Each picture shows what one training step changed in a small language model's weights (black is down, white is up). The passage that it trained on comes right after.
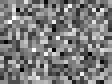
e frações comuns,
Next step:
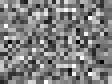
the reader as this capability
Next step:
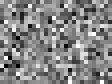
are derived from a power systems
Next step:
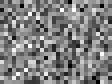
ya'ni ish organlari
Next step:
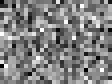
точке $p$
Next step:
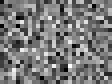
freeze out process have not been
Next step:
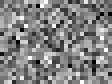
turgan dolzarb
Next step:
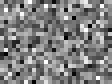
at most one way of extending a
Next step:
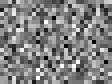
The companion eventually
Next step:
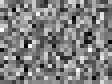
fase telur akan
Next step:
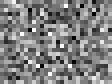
the ratio increases linearly, the
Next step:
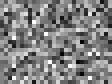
to identify the correct
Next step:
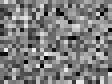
algoritmo, ya que,
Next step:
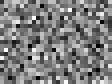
at the asymptotic infinity corresponds
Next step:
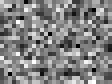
boundaries with confined
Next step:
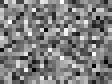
Novikov's additivity
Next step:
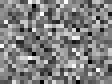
partial differential equation as an
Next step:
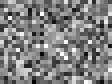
the quotient\\ $$
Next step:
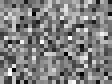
the astrometrically corrected
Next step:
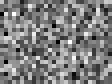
The proposed procedure is strictly
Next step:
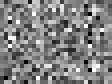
Lansing, MI
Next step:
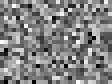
Absolute difference between exact
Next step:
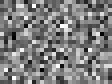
modeli bo'lajak
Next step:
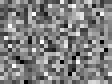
the 2nd cohort are
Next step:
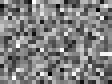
differences between each two age groups
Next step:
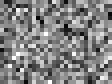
Stellen Sie sich
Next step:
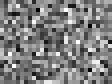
of these gains during data
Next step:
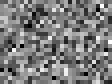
first with respect to $\chi$ we
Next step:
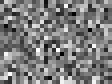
fluid pressure, calculated using
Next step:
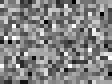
command prompts
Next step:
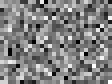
as follows: \begin{eqnarray}
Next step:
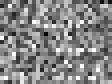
metallicity. The sample
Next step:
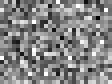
4 sharply peaked modes
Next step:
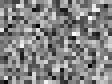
imperial house of the
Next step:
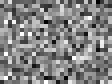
formulated as Schroedinger
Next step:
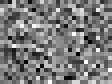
Naturally, there are other
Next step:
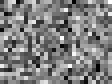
by $\ket{g}$ and
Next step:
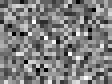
operator. Secondly, and
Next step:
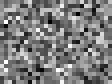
that $(t,v)\mapsto
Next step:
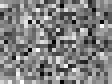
a noise grid could be
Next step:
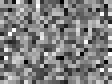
energy error originating in the density
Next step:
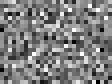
the CRW interaction for
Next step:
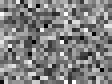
$E_\infty \subset
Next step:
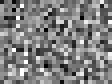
part A: policy and
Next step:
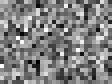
haqli tarzda
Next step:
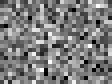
– дружба как
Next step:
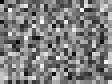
employ Si IV
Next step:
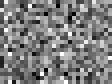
Instituto Brasileiro de
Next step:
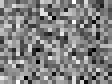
\end{remark} The gauge dual
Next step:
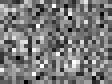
to $\D_n$. If we
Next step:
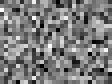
крупного рогатого
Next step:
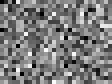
fundamental because even in the ideal case where
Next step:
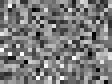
variables, so these would give
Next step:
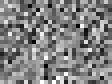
vidov raboty na
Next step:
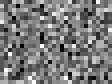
$G_2$ have the same
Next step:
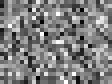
Christlein, V.,
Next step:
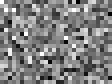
in considering a macroscopic
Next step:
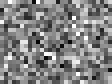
non-void and compact and the
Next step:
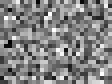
already overestimated
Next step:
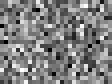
methods to simplify and
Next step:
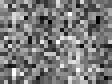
the argument to say that the theory that
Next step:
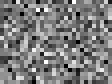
sources of error identified above,
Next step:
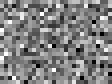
\label{d01} A continuous
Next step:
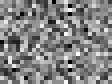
resulting curves are shown in
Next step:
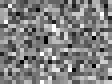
obtain information on the effectiveness
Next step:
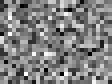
el mundo como totalidad y
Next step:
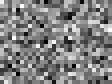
spectroscopy experiments on
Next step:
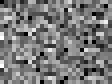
для малого та
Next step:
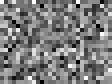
when given the same external
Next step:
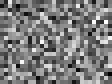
the `outside,'
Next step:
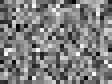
foydalanishi va
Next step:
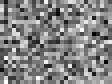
a benchmark for low
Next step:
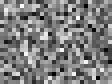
purposes that is what will
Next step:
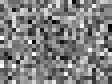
emas bu erda ancha
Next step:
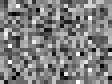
of logical states against the ideal
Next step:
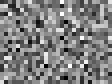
is large. In this paper we use
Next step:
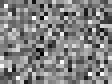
the signed permutation
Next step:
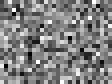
$T \in \lamod$
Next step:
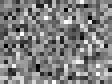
be the g.c.d of
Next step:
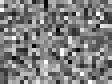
the conflict between the
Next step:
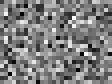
and large mean free paths. For
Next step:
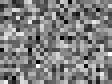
$\deg Q\geq 1$, we
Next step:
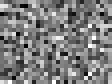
17. Державна
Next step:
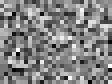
radius of the string --
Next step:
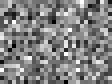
with a selfintersection if
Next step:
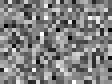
from (ii). (vi) It
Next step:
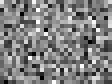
$u$ is absent from the
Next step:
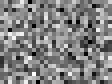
$f\in Sel_{\leq
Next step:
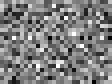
the corner 1. A point source
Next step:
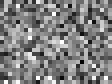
pelo sujeito, o
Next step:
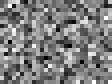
moments via the spatially
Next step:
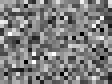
loss of generality, the sets
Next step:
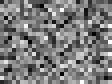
us again assume that the situation in
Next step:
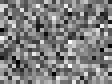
as before. The loss's
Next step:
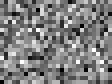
of folk games
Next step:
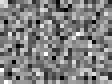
olgan bilimlarni esa
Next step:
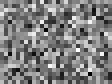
and $T$ is the temperature of
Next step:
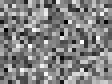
is een verweer
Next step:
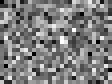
полученные в
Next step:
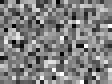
not equal to the time derivative of
